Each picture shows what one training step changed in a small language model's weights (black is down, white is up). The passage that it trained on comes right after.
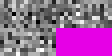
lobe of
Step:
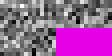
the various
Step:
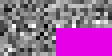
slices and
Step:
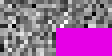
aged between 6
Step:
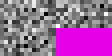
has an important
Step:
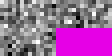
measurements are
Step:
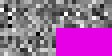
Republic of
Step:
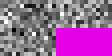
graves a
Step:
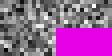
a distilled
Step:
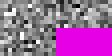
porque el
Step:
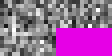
sharif –
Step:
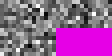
is the species
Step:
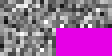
to treatments
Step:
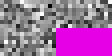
another in
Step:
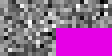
others are
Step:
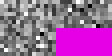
effective management
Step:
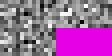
por ser el
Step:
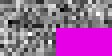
opinions of
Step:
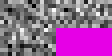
applications which are
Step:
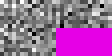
what they study
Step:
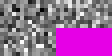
charge of
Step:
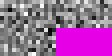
its productivity
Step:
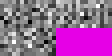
that many
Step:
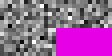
with STEM
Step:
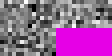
male and
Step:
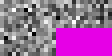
in a study,
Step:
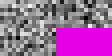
integration in both
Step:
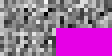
to a weak
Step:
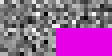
is needed is
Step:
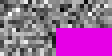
choices and
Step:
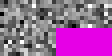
Point of
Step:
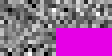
applications can
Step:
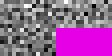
Economic and
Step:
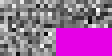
but the relational
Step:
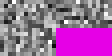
tools has
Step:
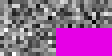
dan temuan
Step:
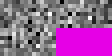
They serve
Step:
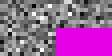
refine and
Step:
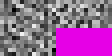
may be noted
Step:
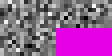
and it is
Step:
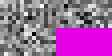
that determine
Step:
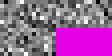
au poste et
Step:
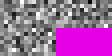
avons mis
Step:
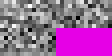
qiluvchi eng
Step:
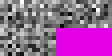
where is the
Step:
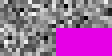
condition likely
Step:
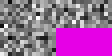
of three
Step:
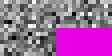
than those of
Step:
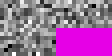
English as
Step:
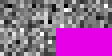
into milk
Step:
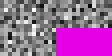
post operative
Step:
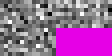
improvement of
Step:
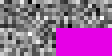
entire research
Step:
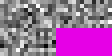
in the room
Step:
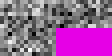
have the potential
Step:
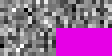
in Table
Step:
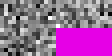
not known at
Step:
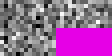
matter has also
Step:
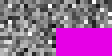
em Artes da
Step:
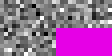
homens com
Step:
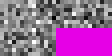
deaths in
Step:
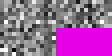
e baseado
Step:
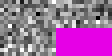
são as
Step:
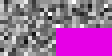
avere quel
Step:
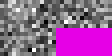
hal ini
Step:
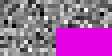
Sobre a
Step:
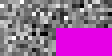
et al.,
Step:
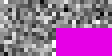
cité par
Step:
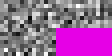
the discarding
